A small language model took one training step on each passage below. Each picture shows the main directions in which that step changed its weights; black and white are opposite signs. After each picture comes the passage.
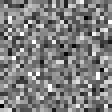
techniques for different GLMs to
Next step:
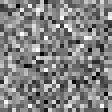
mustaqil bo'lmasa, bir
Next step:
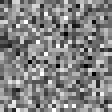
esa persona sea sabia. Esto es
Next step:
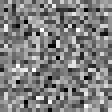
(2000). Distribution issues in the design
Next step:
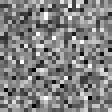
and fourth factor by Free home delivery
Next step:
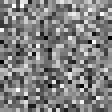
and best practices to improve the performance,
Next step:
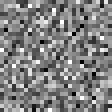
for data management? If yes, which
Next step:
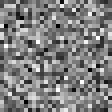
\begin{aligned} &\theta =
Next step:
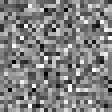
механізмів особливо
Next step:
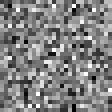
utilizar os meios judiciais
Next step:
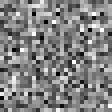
4.1 Kuch va mushak
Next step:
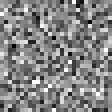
to $N$ do 8 $p \sim
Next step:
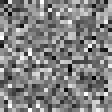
royale, pour enterrer la
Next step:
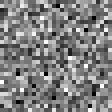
be implemented Excessive manure production is a
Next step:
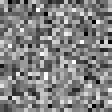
previously reported literature. A custom analysis code
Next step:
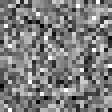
representation. In the former category, techniques
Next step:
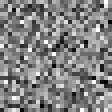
efektif, baik antara
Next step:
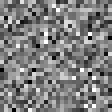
channels (a) TDL-D
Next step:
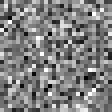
Simulated scenario the only difference from the Baseline
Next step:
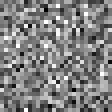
підходів. Тому актуальна
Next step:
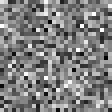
государственная политика
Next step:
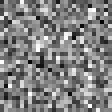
infratuzilma hisoblanadi.
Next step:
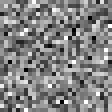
foreign reserves of about 4 trillion US
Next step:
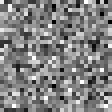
of suicide. Keywords:
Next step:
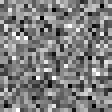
desdichado de mi en lo que
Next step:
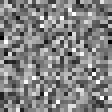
belgilanadi. Burg'ilash
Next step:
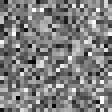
Особое внимание
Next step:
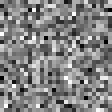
et la maîtrise de ce
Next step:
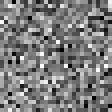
With the ongoing miniaturization of
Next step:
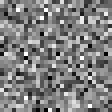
outcomes that educators are encouraged to
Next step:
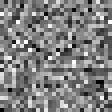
different scales of communicative competence of future
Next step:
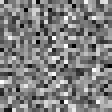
strips measuring 200 x 1000 cm was
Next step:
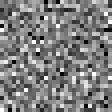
рухсат этилган максимал
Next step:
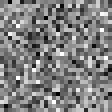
plaatsvinden, die van
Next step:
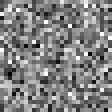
Flaubert, Andersen,
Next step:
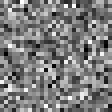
of 75Kg for engine and transmission was
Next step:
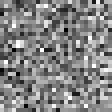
a media studies discourse links them
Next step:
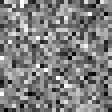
computing, AI and simulation techniques and
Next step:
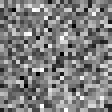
siyosati, ochiq bozor
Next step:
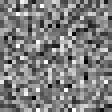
soldiers had died of the disease,
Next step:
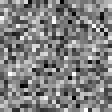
a los demás. Conformarse en ser
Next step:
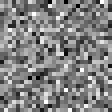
kimyo-texnologiya universiteti
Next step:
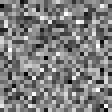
made in this study. Irradiance
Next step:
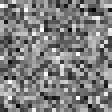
adolatparvar siyosatidan
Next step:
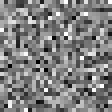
system may face. PoEval is based
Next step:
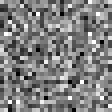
uterine cavity. While the
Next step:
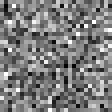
load. Methods: We examine a case
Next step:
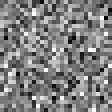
environmental sustainability. Kirish. Suv
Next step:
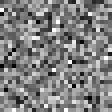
Pryadkin V.I.,
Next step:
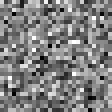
cand. of phil. sciences,
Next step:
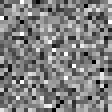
statistika (50 Years of
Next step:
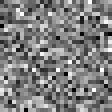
listings of Russian corporations on
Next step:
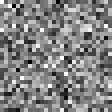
servicios de saneamiento, los
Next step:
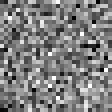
activity. In conclusion, commercial mango
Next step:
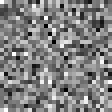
tadbirkorlik rivojlanishini hududiy qiyosiy
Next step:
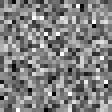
- Guliston shahridagi
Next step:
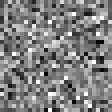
runners. It should also react according
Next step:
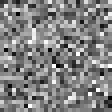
cells orchestrate DC function in
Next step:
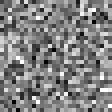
publicação de resenha crítica.
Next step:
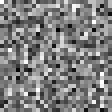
akademik yang dibangun dapat
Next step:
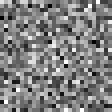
(RPMS), ensures that all teachers
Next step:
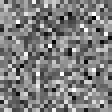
I. INTRODUCTION According to
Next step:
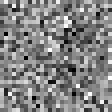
and transparency in public resource management.
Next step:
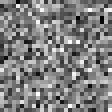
servizi, di formazione – educazione –
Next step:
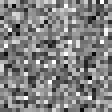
a great impact on the performance of the organization.
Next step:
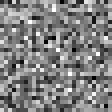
of AA and AT – 2 times higher
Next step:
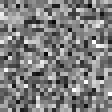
MEROS” mavzusidagi
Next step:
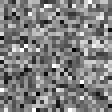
mit Peers? - Umgang mit der
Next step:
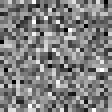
exercício da bolsa entre professor
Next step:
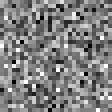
shakllanishi davom etadi. U asosan
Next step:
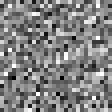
the kink-band failure mode, a
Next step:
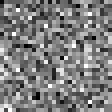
Vergara et al. (2018)
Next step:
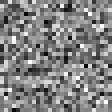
lewej półkuli
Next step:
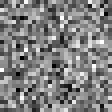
texts, teaching genre knowledge and
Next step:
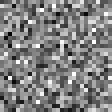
ensuring that EPC assessments reflect
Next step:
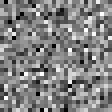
Malignant transformation of GCT can
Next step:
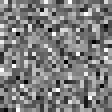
гибели как ребенка,
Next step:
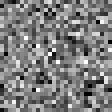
o‘z ishiga oladi.
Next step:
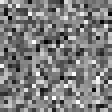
number of neighbors at each node
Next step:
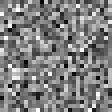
as follows: the most effective is green light
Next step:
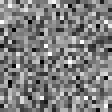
seminar invitation document for the internship
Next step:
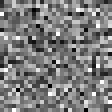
falta de divisas tem grande
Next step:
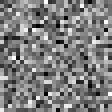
poluentes, com fins de
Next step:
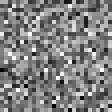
to their ecosystems. This article aims to study
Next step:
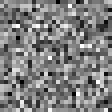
busca alimentar las ontologías con
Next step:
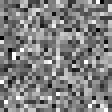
», en regard des principes de
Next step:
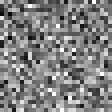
мѣрою една
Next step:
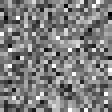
may be, We shall fight on the
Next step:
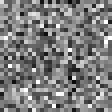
cette courbe, il vous
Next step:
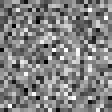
from Benue State Ministry of Health and
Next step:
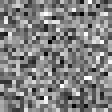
component of academic achievement. They discovered
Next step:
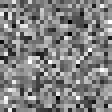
kan verrichten, enz.
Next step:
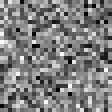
D4.1 – New protocols for
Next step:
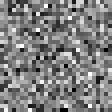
and stress-management training aimed at
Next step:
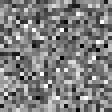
تعالی سازمانی تفاوت
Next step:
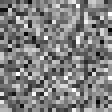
e linee guida specifiche per la
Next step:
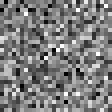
cadres who enter the national party.
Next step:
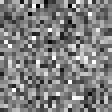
van het percentage 1,296% in de
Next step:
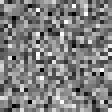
Supplier Text The person's name
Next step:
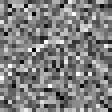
Cuadradas], Neutrosophic
